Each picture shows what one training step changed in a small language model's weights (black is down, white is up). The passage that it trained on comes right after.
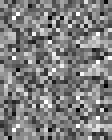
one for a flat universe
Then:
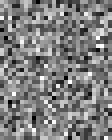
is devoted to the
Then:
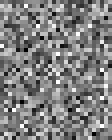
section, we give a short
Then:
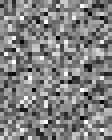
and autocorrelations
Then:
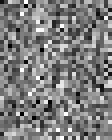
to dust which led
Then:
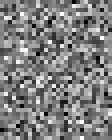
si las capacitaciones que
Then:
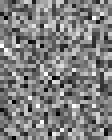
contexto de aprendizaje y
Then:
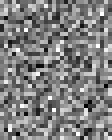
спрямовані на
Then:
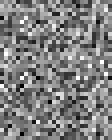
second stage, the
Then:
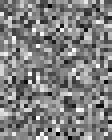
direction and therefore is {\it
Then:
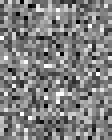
qil!» ichki
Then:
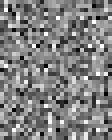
likely explanation of SN
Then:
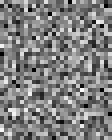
discrepancy in the value
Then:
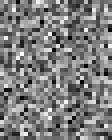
to the simultaneous action
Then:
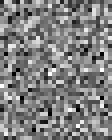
with a projected size of
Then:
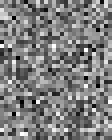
las ovejas
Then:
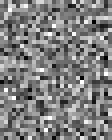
proof of Theorem
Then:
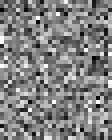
zwaarder telt
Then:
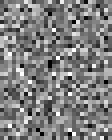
podrá ver los resultados de
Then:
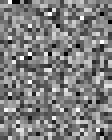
waves below a flat surface,
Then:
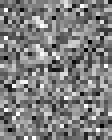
nazorat qilishni
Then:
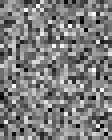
dove trascorre
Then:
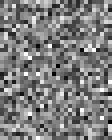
та синергія
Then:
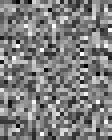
the same for varying
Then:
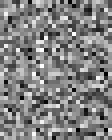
of focus yields an almost
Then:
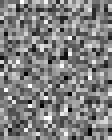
языков приводят к
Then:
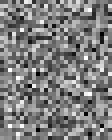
проявляется в
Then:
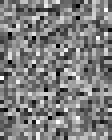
методологических подходов в
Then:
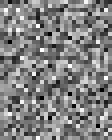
portrait, but can
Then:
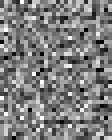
larger part of the article will
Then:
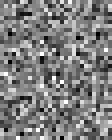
ROSMAP dataset and
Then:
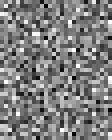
à la nutrition
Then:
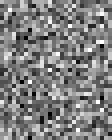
results of this work, experimental
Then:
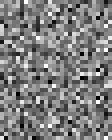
haqida risola"
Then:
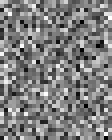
disc is cool is valid
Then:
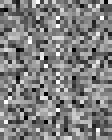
\nodata &
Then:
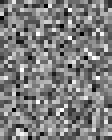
obedecem às
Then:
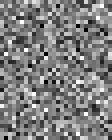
focal point in the
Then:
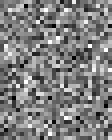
bioanalysis: review
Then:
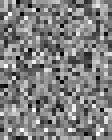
it exists, and the
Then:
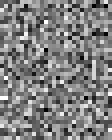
12. Quyidagi
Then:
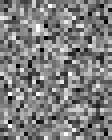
to be too restrictive,
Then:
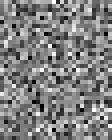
rest frame of the SUEP
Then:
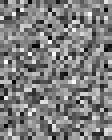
incorporate this frequency of interactions
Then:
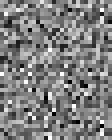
$f$ and distance in
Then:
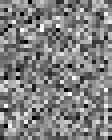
darslarida zamonaviy
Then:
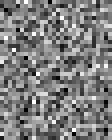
it can be the statement
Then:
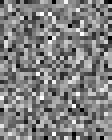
de son porteur.
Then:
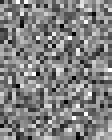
3. Position,
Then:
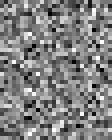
ettirishi mumkin.
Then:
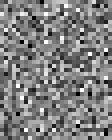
a mistake».
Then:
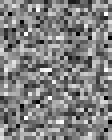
are presented, where the
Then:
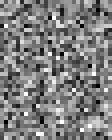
from Hess after their detection
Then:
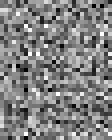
autora afirma que
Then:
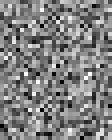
clear or complete information. In
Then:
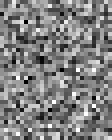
marketing research and resource
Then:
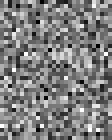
condomínios se
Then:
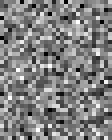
twice large in Set
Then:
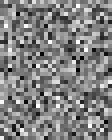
second set of boundary conditions,
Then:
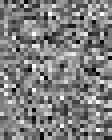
ustida ishlashni
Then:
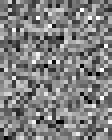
belgilab, natijalarni
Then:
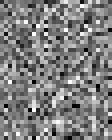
cualquier parte de la
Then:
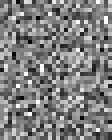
imaginary parts of the
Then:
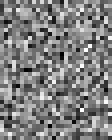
in the calculation. Moreover,
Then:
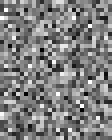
to study the conservative quantities
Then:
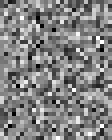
of states, but now calculated
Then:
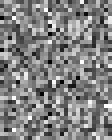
observed. The numerical results in
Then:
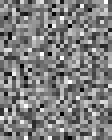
a construção deste
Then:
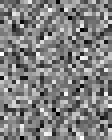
quien está en mejor
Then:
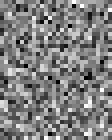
- Нажатие на
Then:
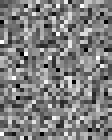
thin roof} \\
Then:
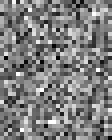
First column: raw
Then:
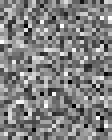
and beamstrahlung.
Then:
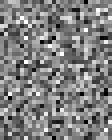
loops are coupled, in
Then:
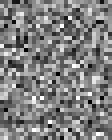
Due to this assumption the
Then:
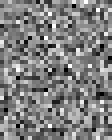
physics - Lecture
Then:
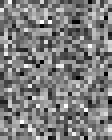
минут, 5
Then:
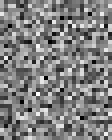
etdirir. Alban
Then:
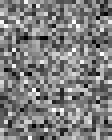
uchun virtual reallik
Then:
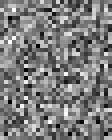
is still quite rare:
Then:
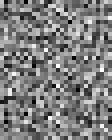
их сочетании
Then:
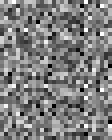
37 entrevistados
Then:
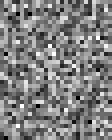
with zero point energy correction.
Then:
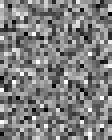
Метою дослідження є
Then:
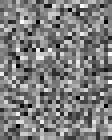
manter o controle da
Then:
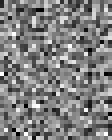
особенно актуальна
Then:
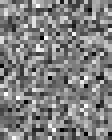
of integrating local cultural values
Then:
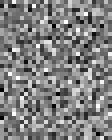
be satisfied in most
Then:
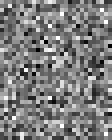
includes Cuffdiff or
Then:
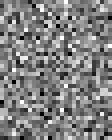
seu tratamento. Os
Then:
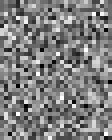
da pandemia sobre
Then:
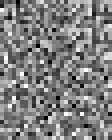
el método que puede
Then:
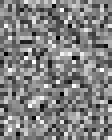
томонидан ишлаб
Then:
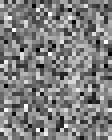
yang tinggi pasti
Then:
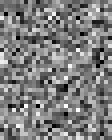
possible to fully disentangle
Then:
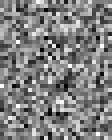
development to ensure application effectiveness
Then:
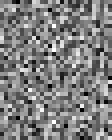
the conditional expectation.
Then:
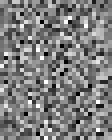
mandibular position.**
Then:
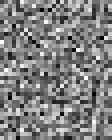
sua pluralidade para
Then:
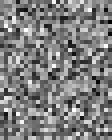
Our analytical solution is a
